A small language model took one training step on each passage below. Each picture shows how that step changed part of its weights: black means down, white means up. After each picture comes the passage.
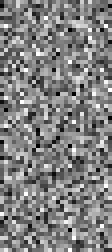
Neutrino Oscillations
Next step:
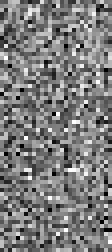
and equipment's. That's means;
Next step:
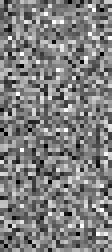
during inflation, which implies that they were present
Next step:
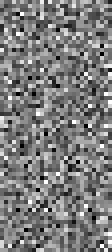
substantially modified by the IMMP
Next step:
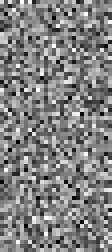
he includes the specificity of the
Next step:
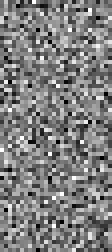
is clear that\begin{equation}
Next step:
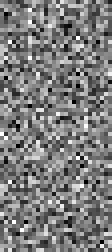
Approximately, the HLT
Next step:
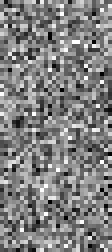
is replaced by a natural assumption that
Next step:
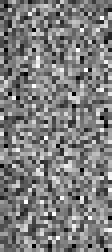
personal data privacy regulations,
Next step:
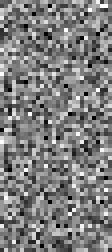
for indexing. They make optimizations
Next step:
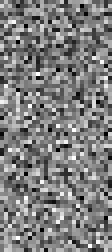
and Sampling The research focused on
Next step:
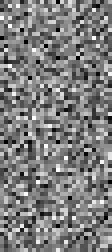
we can see also from the $dA_{\rm
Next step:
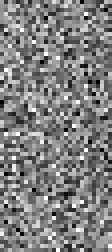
position $x$. \subsection{Qubit
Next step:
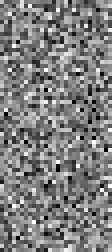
need to complete the GT contract
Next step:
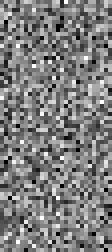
as the complexity of song translation, the
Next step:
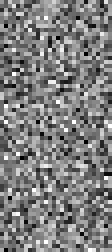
element of $U(n)$ such that it
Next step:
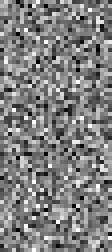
Solution structure of membrane binding
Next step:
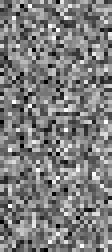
following Proposition, to be proved after two
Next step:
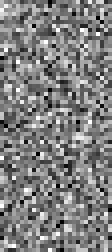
the Feireisl's lemma
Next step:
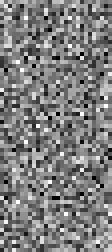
particles that are injected into or removed
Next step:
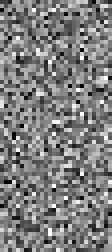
researchers); - Establishment plan; -
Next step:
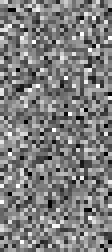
where the absolute time assumption of Newton
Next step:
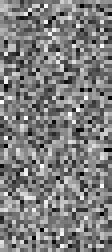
$H$ is a countable pure
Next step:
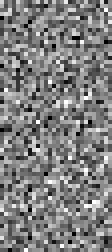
Let $b=c\otimes b'\in
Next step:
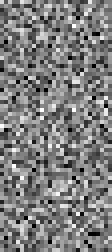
Sarwar S, Shah A,
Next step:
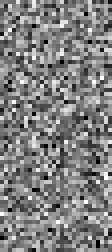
output is a quadrature scheme of
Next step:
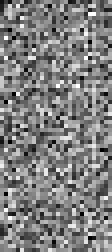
observables}. \end{enumerate}
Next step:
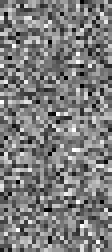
and \eqref{equal3} also hold.
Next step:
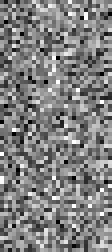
assessment is considered to be a significant part of
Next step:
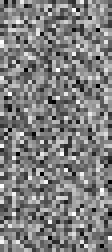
while for higher P_B the penalty
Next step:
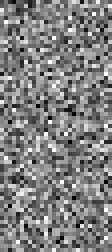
Note that in terms of the metrics $u =
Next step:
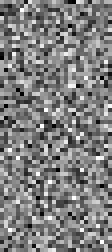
building is at the heart of the change
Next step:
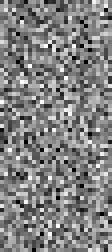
notation used here is consistent with the
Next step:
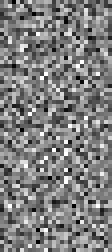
Be$_\text{{B}}$ requires
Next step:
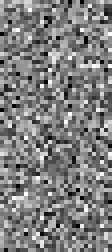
also some congruences modulo
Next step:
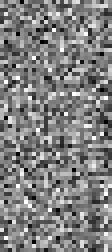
generate codes that captured the
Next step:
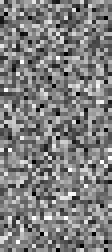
As in the previous section, the comparison of the
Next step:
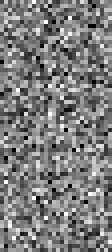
Proof}. The well-definedness of
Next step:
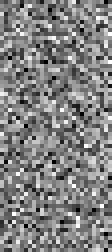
interface from penetrating the wall.
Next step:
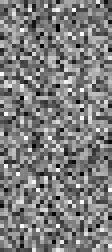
ON *SIDA ACUTA*
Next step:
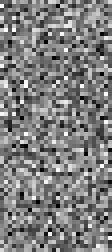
states. We give explicit expressions for
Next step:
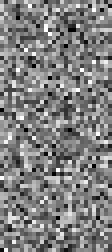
area proportions in multistage
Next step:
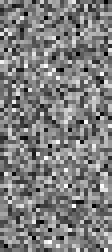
reported that majority of the respondents
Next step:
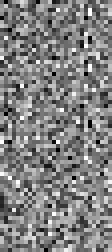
)\,. \end{eqnarray} One
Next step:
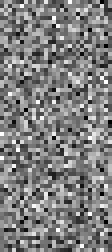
Philippines, Cabanatuan
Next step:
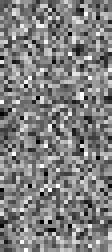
the phases of oscillations can
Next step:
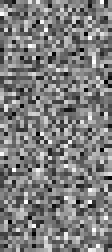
$G_i$ indexed by some set
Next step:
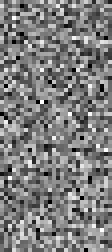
initial polynomials \( \hat P_1
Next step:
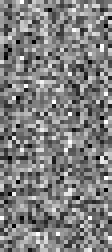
a working context and a problem to face).
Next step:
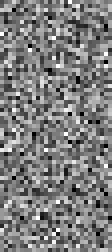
language (Mpangala,
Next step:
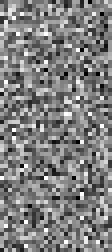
adults. Patients with
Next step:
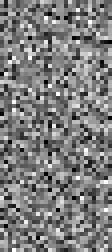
polynomial identity. They also
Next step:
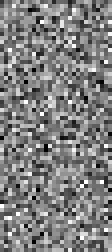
account for the two caustic crossing
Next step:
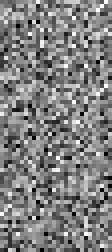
particularly the use of power to make or
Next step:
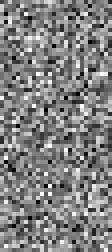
approximately $20 \text{ }
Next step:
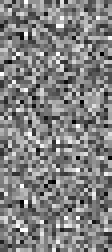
Hence, both sides are polynomials
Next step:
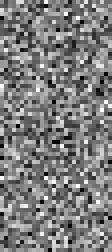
and $a,b,c \in
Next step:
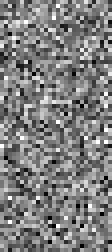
an integer, and $\pm\delta$ is
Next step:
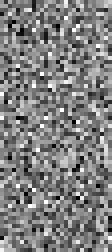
relations between the LC variables \begin{eqnarray}
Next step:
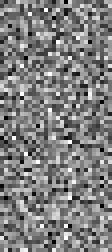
C$ is a singleton $\{a\}$.
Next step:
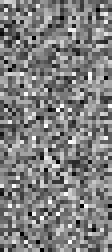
oil of lavender grown at a
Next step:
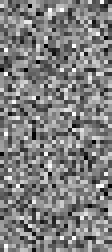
surface energy at the degenerate points
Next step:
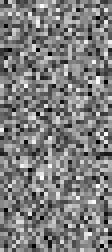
only. Indeed, given the known structure
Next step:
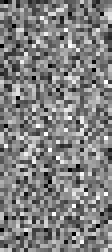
of 'Motherhood,
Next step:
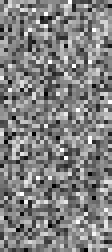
on entropy optimization LMM is
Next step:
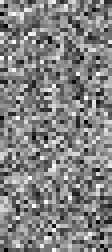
replicate an uncertain future
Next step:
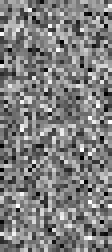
dominated by quadrupole
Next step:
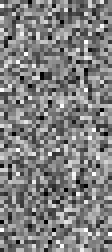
cold subclump. This
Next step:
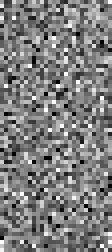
respectively, using the LCQSR method. The
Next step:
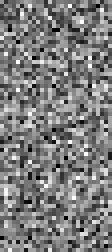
tesla would be needed. We thus
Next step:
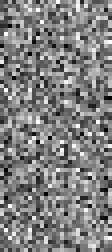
not only to the brain as a
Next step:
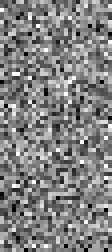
be three secondary constraints, keeping in
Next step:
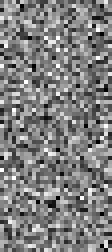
governance is realized in any state.
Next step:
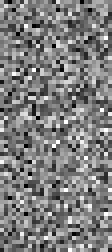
be less than 1.5\%. The
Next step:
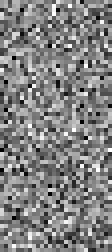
+ Q ( u ) {\frac{\partial h}{\partial
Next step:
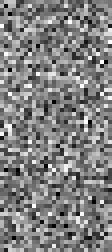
} \subsection{ Moderate magnetic model
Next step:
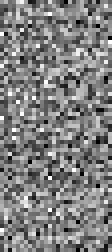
lower levels of credit card debt
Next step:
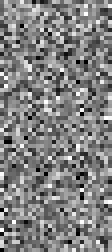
it gets the largest CSI. This
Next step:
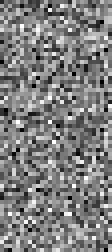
However, this rate far exceeds the
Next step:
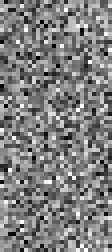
Rogers RO3003. The simulation
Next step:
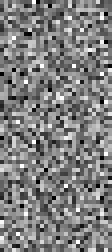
prioritized channel access to the
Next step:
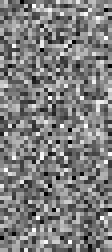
they have positive mass in a compact set. It
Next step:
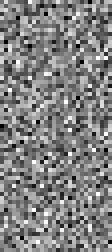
measured at $20\pm 5$ weeks
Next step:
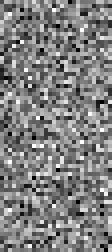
important for teachers to have the competence to
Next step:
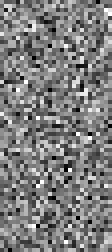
\neq \l$ if and only if
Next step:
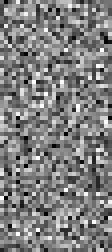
for microresonator fabrication.
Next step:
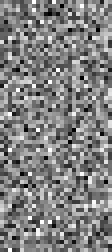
& := & \epsilon^{ijk} {\widetilde
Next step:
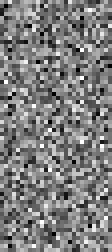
parallel. An Euler characteristic
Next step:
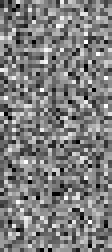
involves sending plane waves into a
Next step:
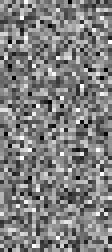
help-seeking, confidentiality
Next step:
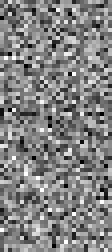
a discrete measure, corresponding to a lattice
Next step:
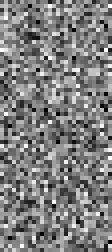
an optical potential, adjusted to the
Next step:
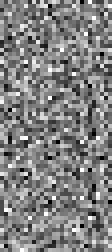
care is taken that the lower mass limit of
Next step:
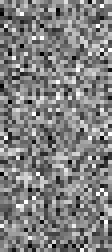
worries about potential external misuse or
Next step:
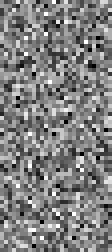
of the films having relatively uniform
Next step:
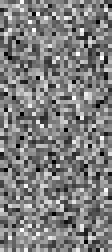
\lambda_j$, so that \begin{align}
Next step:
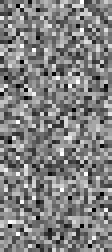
camera system. *Keywords
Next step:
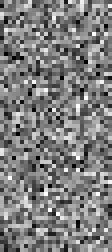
of cirrhosis, is associated with
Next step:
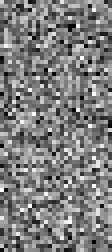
developed a method to reconstruct projected
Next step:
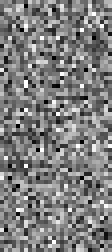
and nutrition and cancer. He has
